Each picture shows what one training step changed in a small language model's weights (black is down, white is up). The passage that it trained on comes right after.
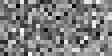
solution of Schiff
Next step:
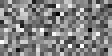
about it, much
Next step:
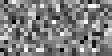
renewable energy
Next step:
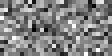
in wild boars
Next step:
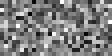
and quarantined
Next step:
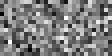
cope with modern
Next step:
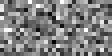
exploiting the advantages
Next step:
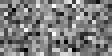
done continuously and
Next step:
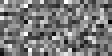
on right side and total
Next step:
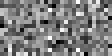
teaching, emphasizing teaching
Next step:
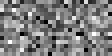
a dream. To
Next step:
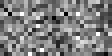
in counselling because
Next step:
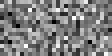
rural areas like
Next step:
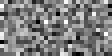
consider it commercially
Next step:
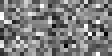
in good yields were
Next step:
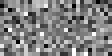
(if any).
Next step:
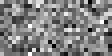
underwater acoustic
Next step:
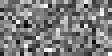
comparison of both conversion
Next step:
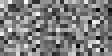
for analysing medical
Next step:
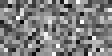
the prevalence of
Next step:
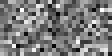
to initialize the
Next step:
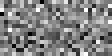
and methyl
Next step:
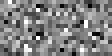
Kuhn and
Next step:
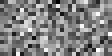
to obtain the signal contrast
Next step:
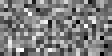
catalytic performance
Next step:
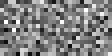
of hyphaema
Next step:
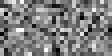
view filled with
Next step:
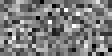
heavily on
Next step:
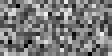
growth and mobility of
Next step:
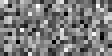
precipitation patterns,
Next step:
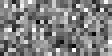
Also, wind
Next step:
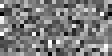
12$, the key
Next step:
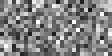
quality, verb,
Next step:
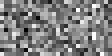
to symptomatic
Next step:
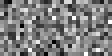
predicted RUL in
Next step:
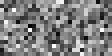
sanitation have generally
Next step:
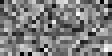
program does not address the
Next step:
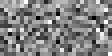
recycling of the
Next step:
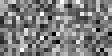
model makes it possible,
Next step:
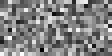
small pop-up
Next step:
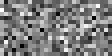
covered by one
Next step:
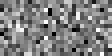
being picked
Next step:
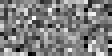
if one wanted
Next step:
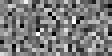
outside of specific test
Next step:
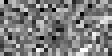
forces the network to
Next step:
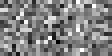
follow up the principles
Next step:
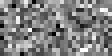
leads subjects to
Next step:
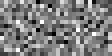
empowerment in various
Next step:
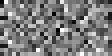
Book Value
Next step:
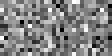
refluxed for
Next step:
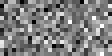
is a powerful
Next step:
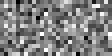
that the signals
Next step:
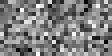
to be more sensitive
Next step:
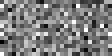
As shown in Table 1
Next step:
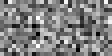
DRM principle
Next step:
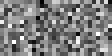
of the analysis Thus,
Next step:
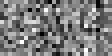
Internal controls help
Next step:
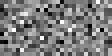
length expansion is
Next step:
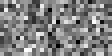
node to power the
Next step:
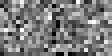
legislation aimed
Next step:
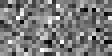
the evaluation of spatial distribution
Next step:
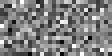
investigate the characterization
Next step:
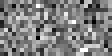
were employed to analyze
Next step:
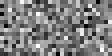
contract with large
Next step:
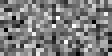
Schemes for
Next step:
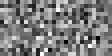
national conference and one
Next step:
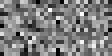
face concerning focus
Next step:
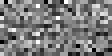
exhibit any effect on
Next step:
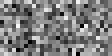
corresponding income recorded and as
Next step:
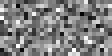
the European Union
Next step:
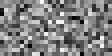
population doubling times
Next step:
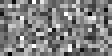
to revolutionise
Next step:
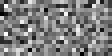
physical therapy is
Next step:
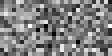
of supply in main
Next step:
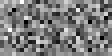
and is useful for researchers
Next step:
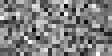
domestic product per
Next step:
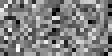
thing before you can
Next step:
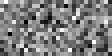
the stress level and
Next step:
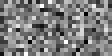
I confirm that I
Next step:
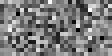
and learning infrastructure which is
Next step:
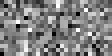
The search focused on studies
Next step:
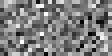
that the level of
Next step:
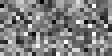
simulations. *J
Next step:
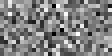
does not show any well
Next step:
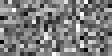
result of natural population growth
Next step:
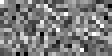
Statement of ethical
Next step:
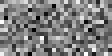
core counts,
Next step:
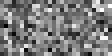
learning of mathematics
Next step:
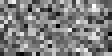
particles has proved
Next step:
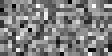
were analyzed. Results showed
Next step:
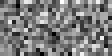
addition, the results between
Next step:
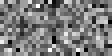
effect on reducing
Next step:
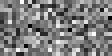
experience. The purpose of
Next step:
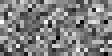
pilots which will
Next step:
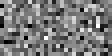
education as four measurement indicators
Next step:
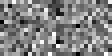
sites had lower
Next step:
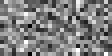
negative relationship between happiness
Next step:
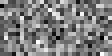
line workers - receive
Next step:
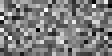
creation of communication systems
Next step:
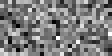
many rural and
